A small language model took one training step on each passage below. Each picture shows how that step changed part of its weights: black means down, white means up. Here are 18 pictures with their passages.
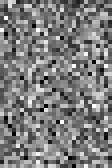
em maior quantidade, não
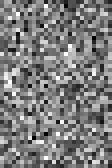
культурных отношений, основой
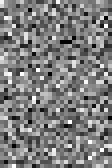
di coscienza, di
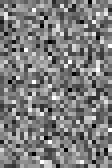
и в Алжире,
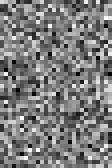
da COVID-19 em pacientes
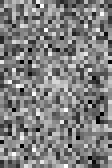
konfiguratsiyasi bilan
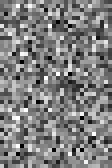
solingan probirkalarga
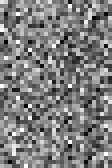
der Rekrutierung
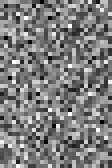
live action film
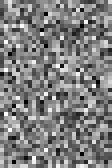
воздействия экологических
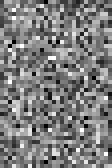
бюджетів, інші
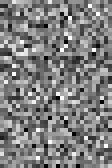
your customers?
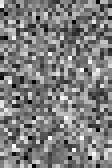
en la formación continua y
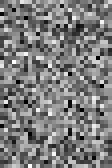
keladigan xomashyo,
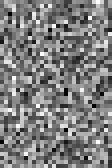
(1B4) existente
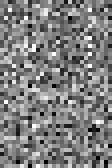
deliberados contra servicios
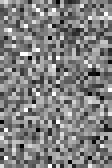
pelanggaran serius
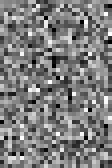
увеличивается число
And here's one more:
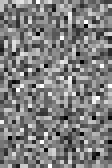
tizimini takomillashtirishga asos
